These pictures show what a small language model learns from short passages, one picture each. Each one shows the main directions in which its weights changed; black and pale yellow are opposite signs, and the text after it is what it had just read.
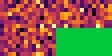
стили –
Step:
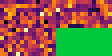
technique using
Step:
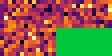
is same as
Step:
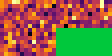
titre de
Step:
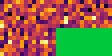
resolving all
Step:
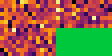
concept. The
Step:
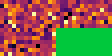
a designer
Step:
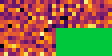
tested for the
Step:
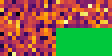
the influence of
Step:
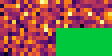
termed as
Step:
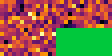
accepted that
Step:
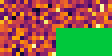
learning can be
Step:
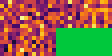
can also use
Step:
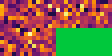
on a number of
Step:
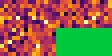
database and
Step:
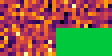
refers to
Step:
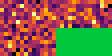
Low As
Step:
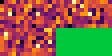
to primary
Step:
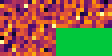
skin, with
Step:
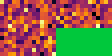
uchun yordam
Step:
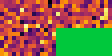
peers with his
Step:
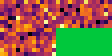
Mesmo como
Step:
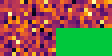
koji su
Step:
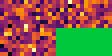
structure of
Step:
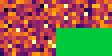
за ціль
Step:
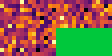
not relative
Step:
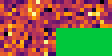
niega el
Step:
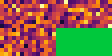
investing in
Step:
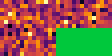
always be
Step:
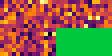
experience in
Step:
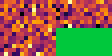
of Indian
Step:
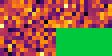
anode and a
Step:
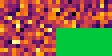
the evolution
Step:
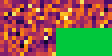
still as
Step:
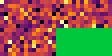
study design,
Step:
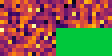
que exista
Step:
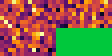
variations or
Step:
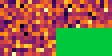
threats of
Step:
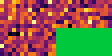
da obra,
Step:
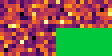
is sufficient
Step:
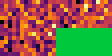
out locally
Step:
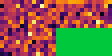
a good fit
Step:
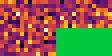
lleva al
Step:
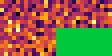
the data will first
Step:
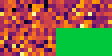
feet) with
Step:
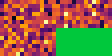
on whether
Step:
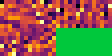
for the development of
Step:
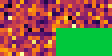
with what a
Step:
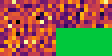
rate as
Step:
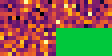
van de
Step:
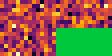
up public
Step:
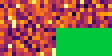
el año
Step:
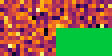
since the
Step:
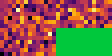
a shake
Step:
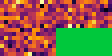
месте –
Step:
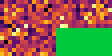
does not
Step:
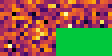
now know that
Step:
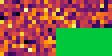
the control over
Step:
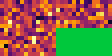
example, if
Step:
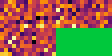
its strong
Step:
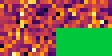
una minoría
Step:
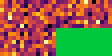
latter is
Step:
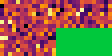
in particular.
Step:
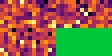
acordo com
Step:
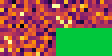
of technology
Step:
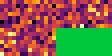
uma amostra
